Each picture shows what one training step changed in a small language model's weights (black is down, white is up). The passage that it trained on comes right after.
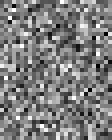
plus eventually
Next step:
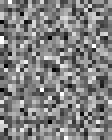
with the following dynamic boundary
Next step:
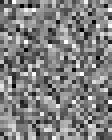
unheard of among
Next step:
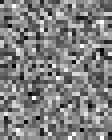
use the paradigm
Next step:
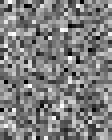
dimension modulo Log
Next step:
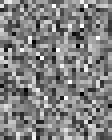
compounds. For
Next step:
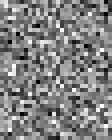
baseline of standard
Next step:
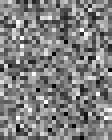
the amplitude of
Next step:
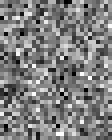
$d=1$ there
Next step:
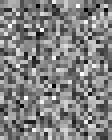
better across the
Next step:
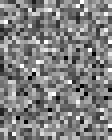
r^D \leq
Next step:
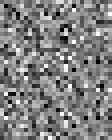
the attention model,
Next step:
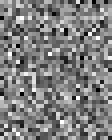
of an agent.
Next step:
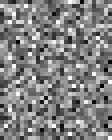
– Finance
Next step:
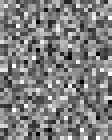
also shown in reference
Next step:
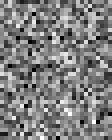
is to work with the
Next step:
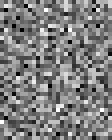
green. The values
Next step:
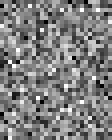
string (see definition
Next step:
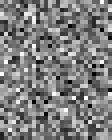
where we choose some
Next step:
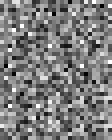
Of course
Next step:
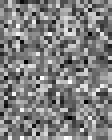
is easy to see
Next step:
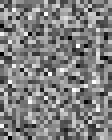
\varphi |^2
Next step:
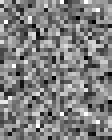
they are valid
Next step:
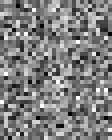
G.} \newblock
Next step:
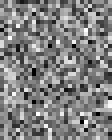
is uniformly
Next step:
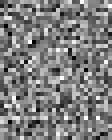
panels to
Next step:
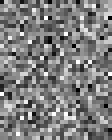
manifolds is the
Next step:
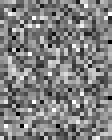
equilibrium in
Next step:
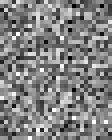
JDNP is
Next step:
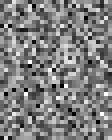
is non-zero.
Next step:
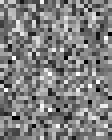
features, these
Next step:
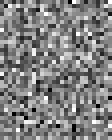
terms of whether it
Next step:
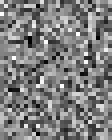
methods not directly
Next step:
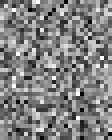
initial metric develops
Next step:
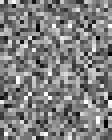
two-peak feature
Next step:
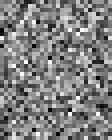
have \begin{eqnarray*}
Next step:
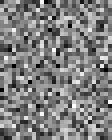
Turing machines
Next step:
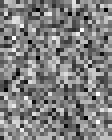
Fix a positive integer
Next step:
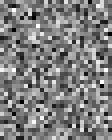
ladders and
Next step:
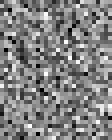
much smaller than that
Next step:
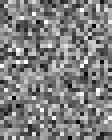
the graphene coating can
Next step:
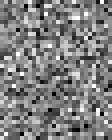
these challenges
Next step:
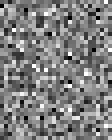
k_i \epsilon$
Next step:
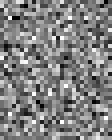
DWFT and
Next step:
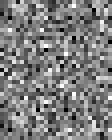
at the emission
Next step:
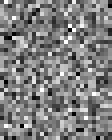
primes, in the
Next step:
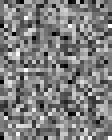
Huang, P.,
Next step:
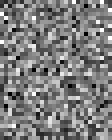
Remark that if we
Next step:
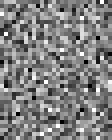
Therefore under these conditions,
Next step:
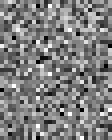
This research was
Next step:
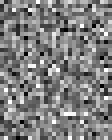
(\zeta z,\zeta
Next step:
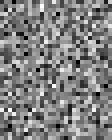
\Big( \forall
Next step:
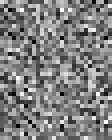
the CDHS data
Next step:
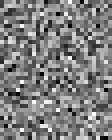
paper consists of three
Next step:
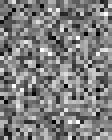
material models, the
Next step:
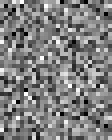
for control.
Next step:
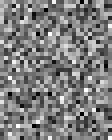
This extends, to
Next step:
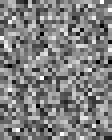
that the morphism from
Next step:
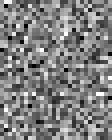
$\Psi$ with a
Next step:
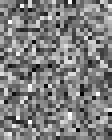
is to the study of
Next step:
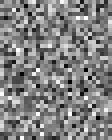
the mixed graph obtained
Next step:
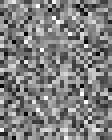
fitted using the
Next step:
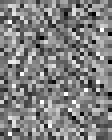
exact process by which the
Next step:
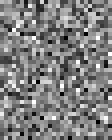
every pair of vertices
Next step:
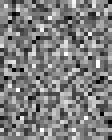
to emphasize that the
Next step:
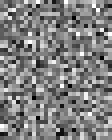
points where appropriate,
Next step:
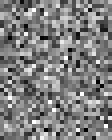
\right) . $$ Then
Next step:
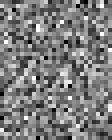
have greatly
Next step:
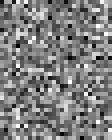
The instantaneous
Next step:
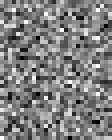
is devoted to
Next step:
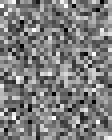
the approximate problems
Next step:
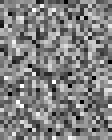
closed Riemannian
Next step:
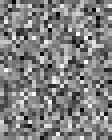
\overline{1}$ and
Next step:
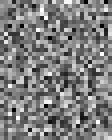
from the nearly
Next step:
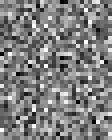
terms. We will use the
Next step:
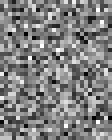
fill the role of
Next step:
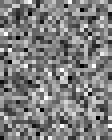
\ee Here,
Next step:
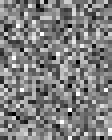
each edge yields an
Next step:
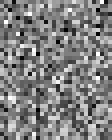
limit) of dS and
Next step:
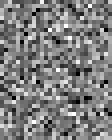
to change and they
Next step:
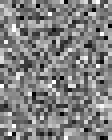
Such glass order
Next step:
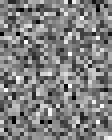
the pole mass,
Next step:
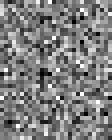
t m}\right)^{\frac
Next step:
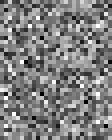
(or vertex)
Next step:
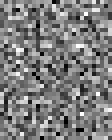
the presently known
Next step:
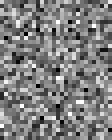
dynamics. $F$
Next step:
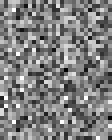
is always an
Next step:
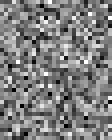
units of $e$)
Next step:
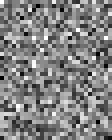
the Goldstone
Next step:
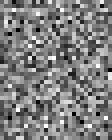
L$ be the following class
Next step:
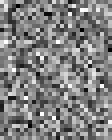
B model one jumps
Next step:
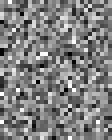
with real coordinates
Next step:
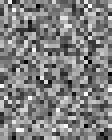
are shown in Fig.~3
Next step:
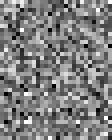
signal processing.
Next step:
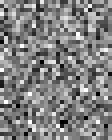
dynamics of the whole
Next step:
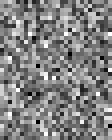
the homogeneous
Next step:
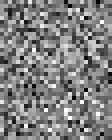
are calculated with the
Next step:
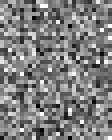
that probably many
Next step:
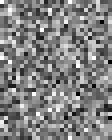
image homology:
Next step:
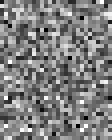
work is in a curved
